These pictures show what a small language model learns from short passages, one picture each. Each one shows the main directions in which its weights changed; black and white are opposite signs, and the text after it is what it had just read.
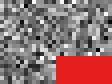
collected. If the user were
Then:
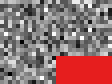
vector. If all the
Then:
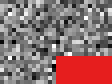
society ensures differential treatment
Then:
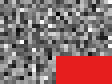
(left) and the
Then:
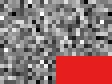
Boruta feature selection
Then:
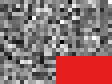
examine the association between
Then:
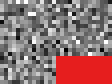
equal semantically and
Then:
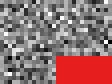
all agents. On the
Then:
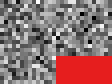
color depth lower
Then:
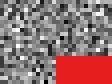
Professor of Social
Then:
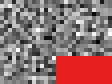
applied bias 0.09
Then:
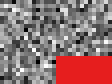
redox systems in biological
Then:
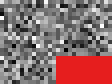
N-terminus of
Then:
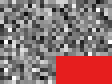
chair, Regional
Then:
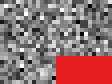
fuzzy membership
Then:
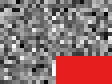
degree of MASTER
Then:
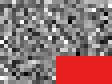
incubation : 35
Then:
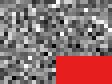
RN](#) Interim
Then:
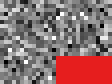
of life in patients with
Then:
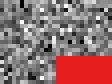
take a more holistic
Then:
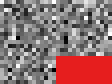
mg/g FW)
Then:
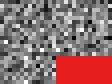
the animals experience a
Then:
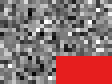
All authors listed have made
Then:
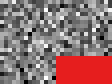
issues in regular practices. The
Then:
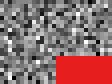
Biological Oxygen
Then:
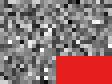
G_2 with at least
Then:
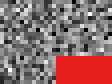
mortality may be due
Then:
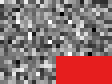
by interacting factors, including
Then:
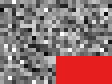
contribute to economic growth.
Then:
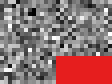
By respiration,
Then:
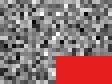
Introduction Building
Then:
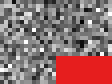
seeds were planted in
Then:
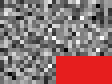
initial model in the section
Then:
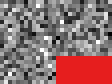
analysis, pattern recognition
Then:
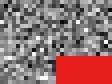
values. F statistic value
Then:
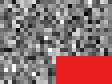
producing low-mass
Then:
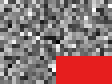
right proportions, to produce
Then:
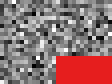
notion that “every
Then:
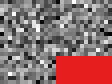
Iron(II) can
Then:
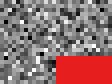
leaf size resulting in increased
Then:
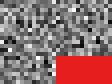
and the environment A contact
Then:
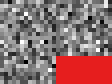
areas: - (i)
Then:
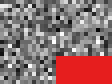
Nigeria, it has been
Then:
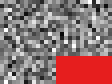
region, *matK*
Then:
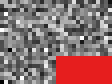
of Cohen's $d
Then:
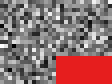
performance and the explanatory
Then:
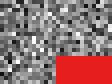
three-year periods
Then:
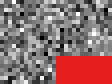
white paper giving a
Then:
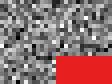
and refined, contributing
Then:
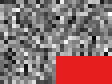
by ASSU to enhance
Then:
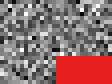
an algebraic
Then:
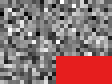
perceptions of healthcare
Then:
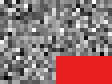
corresponding author upon reasonable
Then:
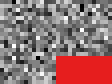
risk as a product that is
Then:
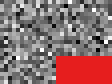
so on. In this
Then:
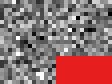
factors that contributed to
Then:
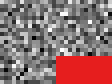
and HPTL
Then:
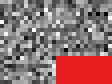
information about existence of
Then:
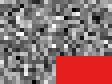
from the Daily
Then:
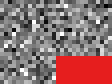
B, bark. The
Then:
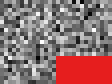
adverse reactions and
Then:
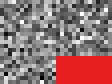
morphology, new species
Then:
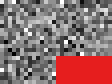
that there is no need for
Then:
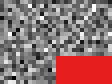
Undergrad Asian
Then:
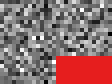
the rate of the mode
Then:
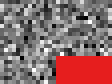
the generalization of traditional
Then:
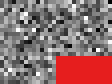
bioactive glass
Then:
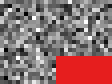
fuerza en la
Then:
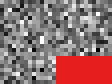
purposes: -
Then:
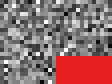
and staff politely.
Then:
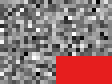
in such an environment including
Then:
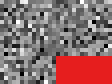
and firing processes allowing
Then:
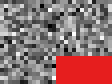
uses and developments in the
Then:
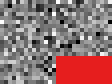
selenium. Since
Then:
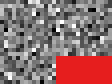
also raise the attack
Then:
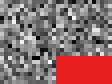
at once but verify
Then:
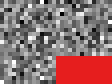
brunner gland
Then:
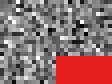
notified by email when
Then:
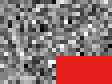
UK Department for
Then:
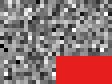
positive sentiment
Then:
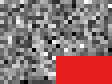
and 67 who are
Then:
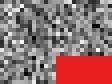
from mixture A and then
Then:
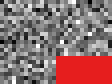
dissipated into the
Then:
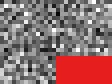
24% right sided
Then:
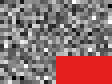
and is almost equal to
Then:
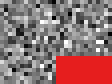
(ibid., original
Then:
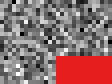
impact would be improved more.
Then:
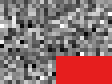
has received fees for
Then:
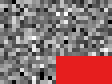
ensuring equal access to basic social
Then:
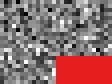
weeks until the
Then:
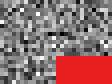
in education. It calls
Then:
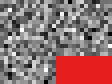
two fibres on the
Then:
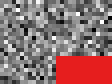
economy cannot be completely
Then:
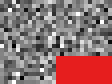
common measure, confidence is
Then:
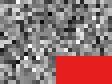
energy aspects of sustainable development -
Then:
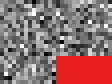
Effect of Acute
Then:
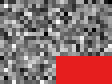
11 samples from the ship
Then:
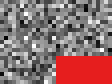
new features at both the
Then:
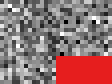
treatment. Case 1
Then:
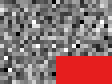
I/O including digital to
